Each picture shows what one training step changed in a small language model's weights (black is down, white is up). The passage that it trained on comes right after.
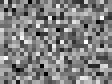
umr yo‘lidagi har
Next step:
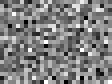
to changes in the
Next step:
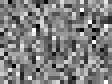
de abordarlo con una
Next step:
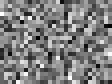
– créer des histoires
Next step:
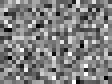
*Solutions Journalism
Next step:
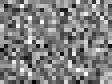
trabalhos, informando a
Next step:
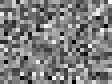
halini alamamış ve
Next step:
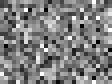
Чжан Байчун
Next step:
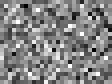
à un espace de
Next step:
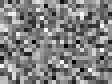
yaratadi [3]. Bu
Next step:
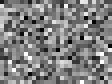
– restoration of zonal
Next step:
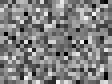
O'zbekiston Respublikasining
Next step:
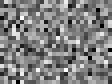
tezlatadi. Shuning
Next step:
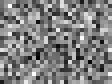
conclusie, expliciet
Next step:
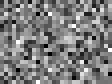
yang ditawarkan
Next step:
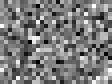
orqali ot turkumiga
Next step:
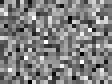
(grandes consumidores
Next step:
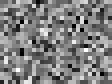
sub numărul:
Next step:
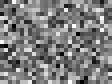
moslashtirish zaruriyati va
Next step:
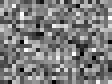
conta CAPES.
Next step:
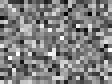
muvofiq aniqlash hamda
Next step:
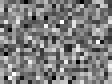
различной сложности
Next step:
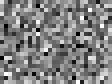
общего повышения
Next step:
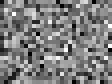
asignación depende la
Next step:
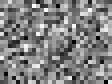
asesores de voto
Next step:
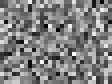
van het regionale naar
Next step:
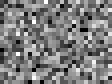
donde ellos van a
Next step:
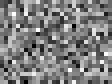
Char Miller - «
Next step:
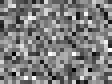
hukukun sınır
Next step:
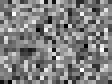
kompaniya*) va
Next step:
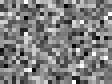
principalmente, um profissional
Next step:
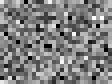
Pereira. São
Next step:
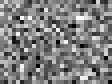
e oferta de recursos
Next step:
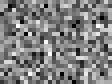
Custos de transporte
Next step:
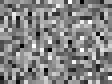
ko'p qirrali
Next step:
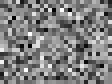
жамиятнинг барча
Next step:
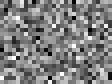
de vítimas de
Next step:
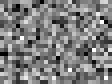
Journal of Art & Design
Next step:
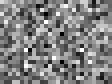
и основного держателя
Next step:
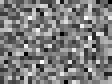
tili oqituvchisi
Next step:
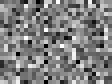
de aprendizaje del
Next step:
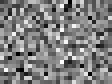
осмотра места
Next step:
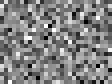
в Турции. Information
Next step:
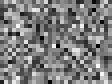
de tecnología con una
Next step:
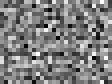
companies started to
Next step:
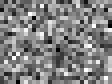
institutions to give
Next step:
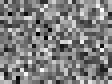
Штамм Г3
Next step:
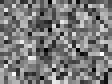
Biroq, tub
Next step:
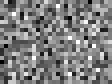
que pretender darle
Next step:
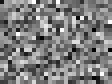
keladi. Risklarni
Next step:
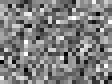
va axloqiy ongini
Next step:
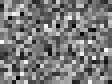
cantidad de tiempo
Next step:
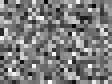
tanımırdı. Bu
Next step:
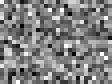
stalno koristiti
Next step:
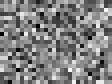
munosabat shakllanadi.
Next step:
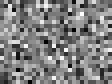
espontânea dos
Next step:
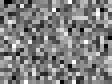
Innerhalb vom
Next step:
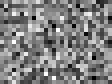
iy$ ekani
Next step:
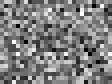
resurslaridan samarasiz
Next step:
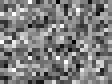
racionalidade jurídica
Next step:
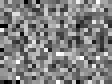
zur Erinnerung an
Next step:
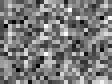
calidad de los programas
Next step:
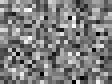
شد؛ به
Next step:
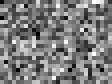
kredit olish ²
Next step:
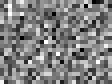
Calcoliamo la
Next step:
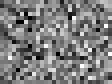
dio cobertura
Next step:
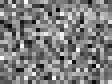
o fluxograma
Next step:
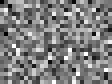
Basis ISIS di
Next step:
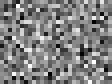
Ausgrabungs- und
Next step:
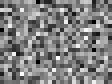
bolalikka berish,
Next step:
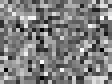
bo‘lib, o‘ta
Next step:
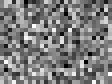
ими права «на
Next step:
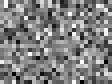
(, говоря):
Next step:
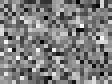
farovon hayotning,
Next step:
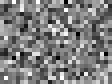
of the level of stress
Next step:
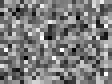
także komentarz
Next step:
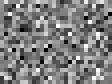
Afiliasi terhadap
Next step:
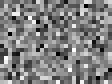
та якісним.
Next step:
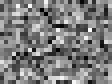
process of special training
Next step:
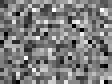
atendeu às
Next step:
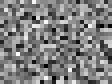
protection measures of
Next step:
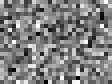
documentos, desde la
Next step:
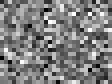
that this wasn't his
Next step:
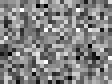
nomli darcha hosil
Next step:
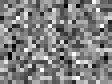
xususiyatlarni o‘zida
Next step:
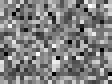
ini dimaksudkan untuk
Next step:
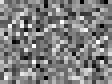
e bardos entre o
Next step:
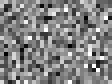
которых имели по два
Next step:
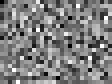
perbandingan panjang
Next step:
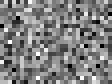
on African News
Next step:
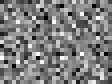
das Netzwerk der
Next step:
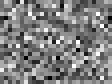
и экономика, способствует
